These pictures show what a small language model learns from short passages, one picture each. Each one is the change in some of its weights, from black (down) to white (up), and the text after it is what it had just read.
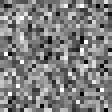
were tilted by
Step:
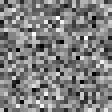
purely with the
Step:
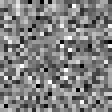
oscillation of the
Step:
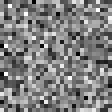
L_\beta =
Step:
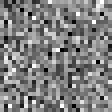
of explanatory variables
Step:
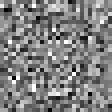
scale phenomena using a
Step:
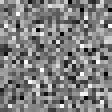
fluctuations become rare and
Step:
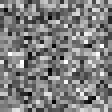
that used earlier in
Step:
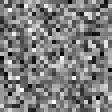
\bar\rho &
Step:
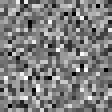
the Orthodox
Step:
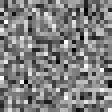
tashkil etib,
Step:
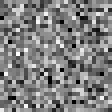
Like other
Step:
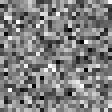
\beq H_\tau
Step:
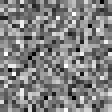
downstream analysis,
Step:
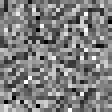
when the exchange gap
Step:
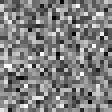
it off at time
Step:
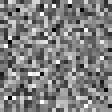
de comparação dos
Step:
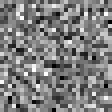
along the horizontal
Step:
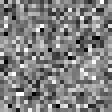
shows that the predictions of
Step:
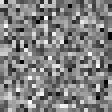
va servir per
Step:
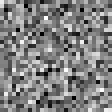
на захист у
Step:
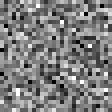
and (C) are
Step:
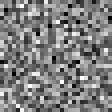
of matter to form a
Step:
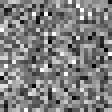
Medical Sciences And
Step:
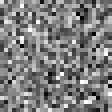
the injection
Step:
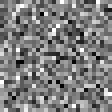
XYZ manual
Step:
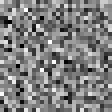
de Frei
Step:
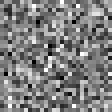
the Lie group elements
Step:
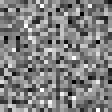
madaniyat”. 6.
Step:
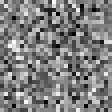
raw data. |
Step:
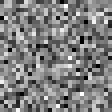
collection of events that
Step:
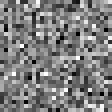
or recommendations
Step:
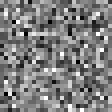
method described above.
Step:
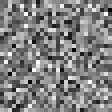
maintains the
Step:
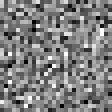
2** aumentan el
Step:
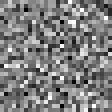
this case and,
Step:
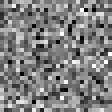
linear combination analogous to
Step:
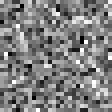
were carried out in the
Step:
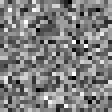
The final dataset includes data
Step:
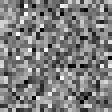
cuadrícula por
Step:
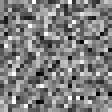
\newblock ``Partial
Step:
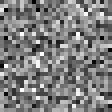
but not force, to
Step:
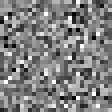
anglatadi. Bu
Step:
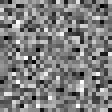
times the decay branching
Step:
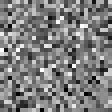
the particles practically
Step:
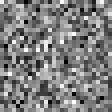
представлені у
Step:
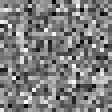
became available. In
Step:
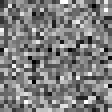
wird in diesem
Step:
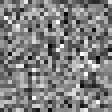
the ones of the solution
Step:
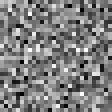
dissipation of
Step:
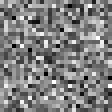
management's disclosure
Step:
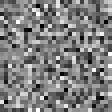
propagates forward in
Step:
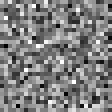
obekt hisoblanadi.
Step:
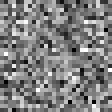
jarayoni ochib
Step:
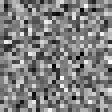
легенди та
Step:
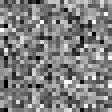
dapat memerankan
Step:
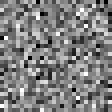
representation, we could
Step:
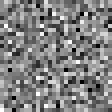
are the best probe
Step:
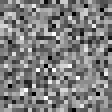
transmitted binary
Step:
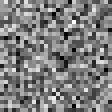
ajrata olishda
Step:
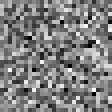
from the fit in
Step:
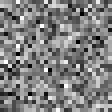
stars that failed to
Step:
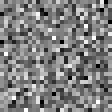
we show the event rate
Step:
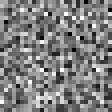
las desventajas
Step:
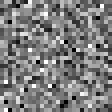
que la parole va
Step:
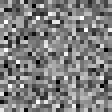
finalmente, -
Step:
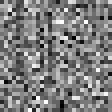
Gamma Ray
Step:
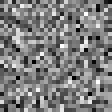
gluons are thus not
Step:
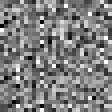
dan mengevaluasi
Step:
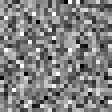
mediante una vejiga
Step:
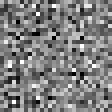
experiencia directa
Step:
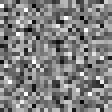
эга бўлган
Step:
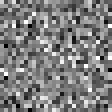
na sua casa quando
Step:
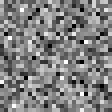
\nova\ to
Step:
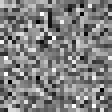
komen even ter
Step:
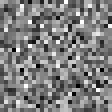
between sets $\a$
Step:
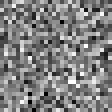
methods. Compared to
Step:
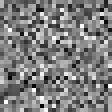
2023) or institutional
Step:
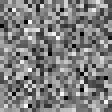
a structured engineering
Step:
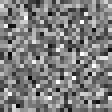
the subject were performed
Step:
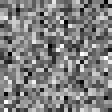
the spray is seen
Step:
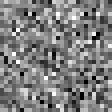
Laurents' in
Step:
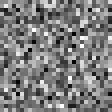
that mercury
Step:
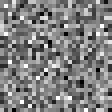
tilining ba'zi
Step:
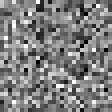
mas para além
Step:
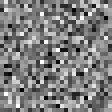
of thinking and
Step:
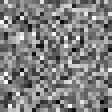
similarly with a double
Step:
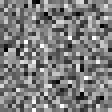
unresponsive to
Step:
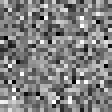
O'zbekiston Respublikasi
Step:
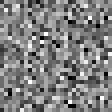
\\ Saika Y and
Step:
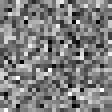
Francis W.},
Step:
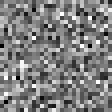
(normal) which
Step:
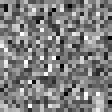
KI functionals better
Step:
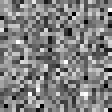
To produce extinction
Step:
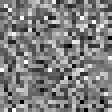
o'n ikki
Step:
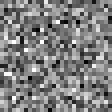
of the counterterms
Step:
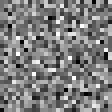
the form $\langle
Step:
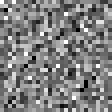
ekologik madaniyatiga
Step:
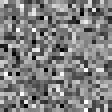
observed at least nine
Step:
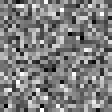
en puestos
